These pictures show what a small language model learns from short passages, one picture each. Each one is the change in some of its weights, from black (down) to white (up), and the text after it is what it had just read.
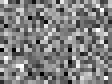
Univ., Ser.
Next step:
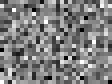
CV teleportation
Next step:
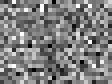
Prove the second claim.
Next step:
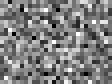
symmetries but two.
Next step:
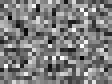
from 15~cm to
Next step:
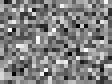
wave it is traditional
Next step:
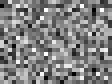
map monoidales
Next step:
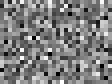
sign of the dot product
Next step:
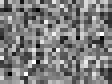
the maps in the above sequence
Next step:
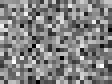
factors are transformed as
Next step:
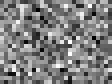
well. From this, one
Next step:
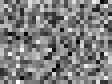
the fact that $\Q$ does
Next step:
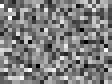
before, we are
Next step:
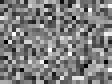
\end{eqnarray} The
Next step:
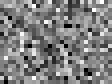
previous argument. Since
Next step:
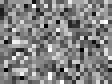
This demonstrates that the
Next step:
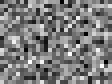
\end{equation} when
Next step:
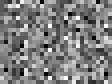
decision time is:
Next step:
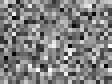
estimate U,RU}.
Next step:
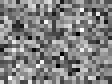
loss of generality, we
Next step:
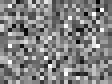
ejects itself
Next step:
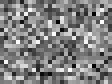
J. Seberry,
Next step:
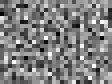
module of rank 1 follows
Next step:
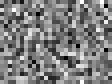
the off-resonant
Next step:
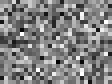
a comment was originally
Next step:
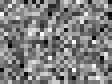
inherently uncertain
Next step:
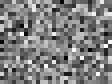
type \cite{W}. }
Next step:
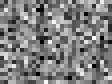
is realized as an element of
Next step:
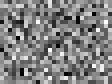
these probabilities is that
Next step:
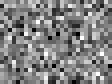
image with 100 s
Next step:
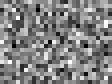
if it is effective. In
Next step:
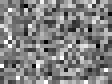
correspond to a fraction
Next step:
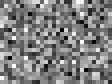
isomorphism) by the existence
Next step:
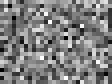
constraints. The larger
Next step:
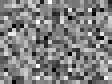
traditionally generated through the
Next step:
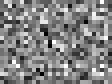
or biexcitons.
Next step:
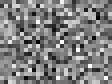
on such ideas,
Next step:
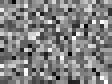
five Platonic
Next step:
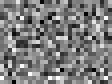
{C}_n$ satisfies
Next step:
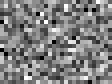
Yagmur [15,
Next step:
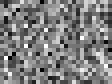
the morphisms of
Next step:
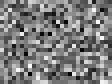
$0\leq r \leq
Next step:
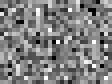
only select the solutions
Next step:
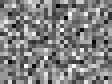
can define a morphism
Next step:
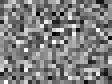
\{o\}$ to the pair
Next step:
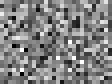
ends. □
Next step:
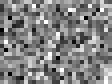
prove the second part of Theorem
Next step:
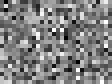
leads to a shift of
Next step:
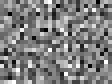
light curve and an
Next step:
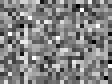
field carries only the
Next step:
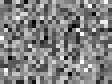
proof of a technical
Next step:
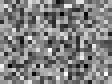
the velocity distribution was
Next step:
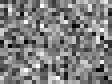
process detailed in the
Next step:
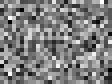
the bootstrap
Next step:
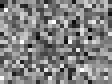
realized. This point is
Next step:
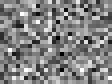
used linear regression, also
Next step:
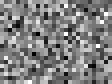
everything within a
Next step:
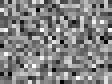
their speed to reach
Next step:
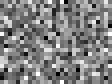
dimension of the multiplicity space
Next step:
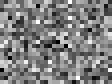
satisfying $e^{-1}
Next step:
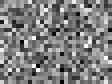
The jet is initially
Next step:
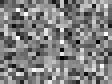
of classification of
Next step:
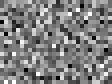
The RMSD for the
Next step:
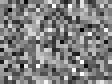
fall into 3 distinct
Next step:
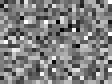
Model, Motion
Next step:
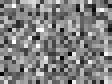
comes from the fact that
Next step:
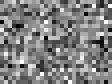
Hamiltonian in the
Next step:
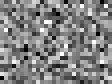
mass up to 2 TeV
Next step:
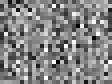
moduli, relations
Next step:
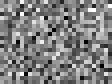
is pure dimensional and
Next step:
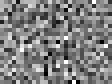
a directed edge
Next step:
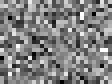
this mass regime will on
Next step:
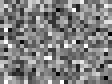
the limit behavior of the
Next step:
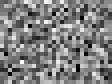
bounds the disagreement
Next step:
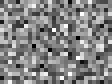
capital letters
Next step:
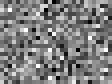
\ee under given temperature
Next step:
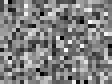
a function of radiation frequency
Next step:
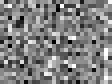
any interval $[1,
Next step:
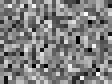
particular, the disjoint
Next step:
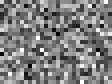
see that for $f\in
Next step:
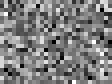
of the zero elements in
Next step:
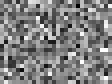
for the effective mass of
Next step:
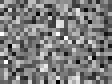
\tanh [\alpha \,
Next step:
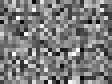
\sum\limits_{i =
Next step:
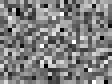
of the QW becomes
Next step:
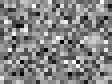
analysis. The method is not
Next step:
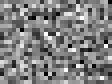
small. \medbreak
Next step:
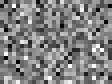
denote the nontangential limit
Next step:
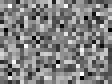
eq., one can derive
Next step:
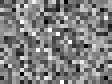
second half of the
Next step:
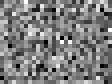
in the cap as a function
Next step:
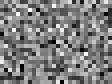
2 refer to respectively the
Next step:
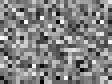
Yang, Hao
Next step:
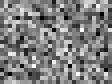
in Eq. (\ref{V
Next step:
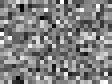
average lifespan of
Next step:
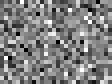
role of required functions
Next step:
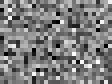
U_i$ d'un
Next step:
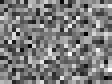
\end{equation} Let
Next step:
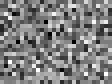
once viscosity is
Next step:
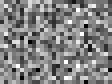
the eigenvectors associated
